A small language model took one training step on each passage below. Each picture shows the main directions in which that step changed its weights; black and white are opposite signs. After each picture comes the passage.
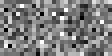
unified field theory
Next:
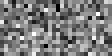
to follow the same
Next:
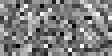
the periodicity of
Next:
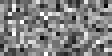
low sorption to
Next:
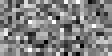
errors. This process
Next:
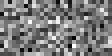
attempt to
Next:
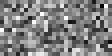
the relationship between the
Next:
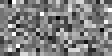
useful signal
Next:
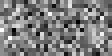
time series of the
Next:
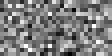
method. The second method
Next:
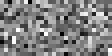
which grows with
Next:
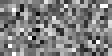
Union*, L
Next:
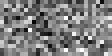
the growth of a
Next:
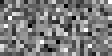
This is comparable to
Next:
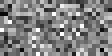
number $N$ and
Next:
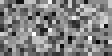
this point, we have
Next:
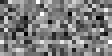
with that observed at
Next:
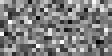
and first grades
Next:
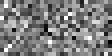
standard deviation in
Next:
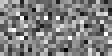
experimental protein
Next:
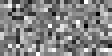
wave behaviour is related
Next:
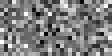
associated with numerous
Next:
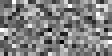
time and memory
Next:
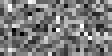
capability to improve
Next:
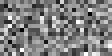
Poland The
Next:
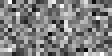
hot press
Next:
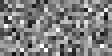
The part of the
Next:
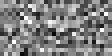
instead is a set
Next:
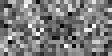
difference $\Delta T
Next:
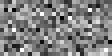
g soil was
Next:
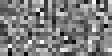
net inflows
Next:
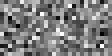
1) within the
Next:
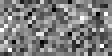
shows that the corrected
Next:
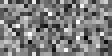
of Eqs.
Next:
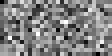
of the daily
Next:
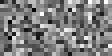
> Cu
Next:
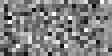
above assumption defines
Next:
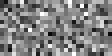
to be identified as
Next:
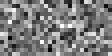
positive root
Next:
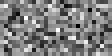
and the rectified
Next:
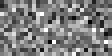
the risk
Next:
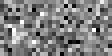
The number points to
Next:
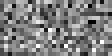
In the usual
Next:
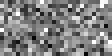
than the one we
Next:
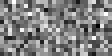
to their expression
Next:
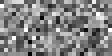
that, although
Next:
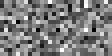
of both textual
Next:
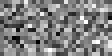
time resolution is one
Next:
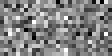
the temporal information
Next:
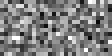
in order to model
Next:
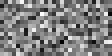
of voltage
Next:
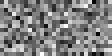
groups of different
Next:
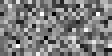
amplitude is
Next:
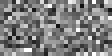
half a
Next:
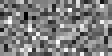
allele is
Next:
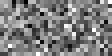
time step while
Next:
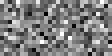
we must have
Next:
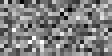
of specific molecular
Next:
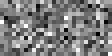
an average Dice
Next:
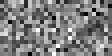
or even cooling
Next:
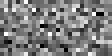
law (see
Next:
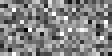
remain finite as
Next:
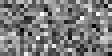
is expected to further
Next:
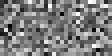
D, E, and
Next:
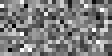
is a tool that
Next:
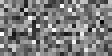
$i$ the complex
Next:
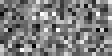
vary based on factors
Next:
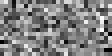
to perform tests
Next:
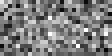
increase. It is
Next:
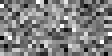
conditions become too
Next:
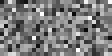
minimal model
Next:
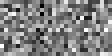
better edge
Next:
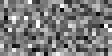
our work⁶ on
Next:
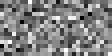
conductance of a
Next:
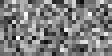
and Vedula
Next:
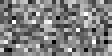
momenta and
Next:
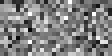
presented a case
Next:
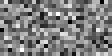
of the free
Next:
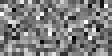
c | c c c
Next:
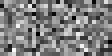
percentage method.
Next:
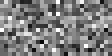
maximum values of the
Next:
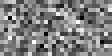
Real Tex
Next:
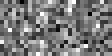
determined that this
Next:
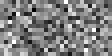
assuming approximate
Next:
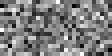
larger ionic
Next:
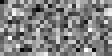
daily mean
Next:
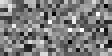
is a concern
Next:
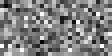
initial pavement
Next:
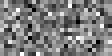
time rate of change of
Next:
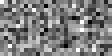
the corresponding author
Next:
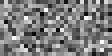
and has better
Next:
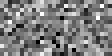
mass. At this
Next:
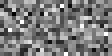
set our script
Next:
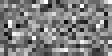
a step forward
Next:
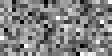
flow field, then to
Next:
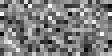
\sin \chi
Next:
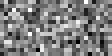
individuals also
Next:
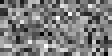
describes a method based
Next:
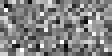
the discourse on
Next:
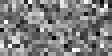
information for up to 5
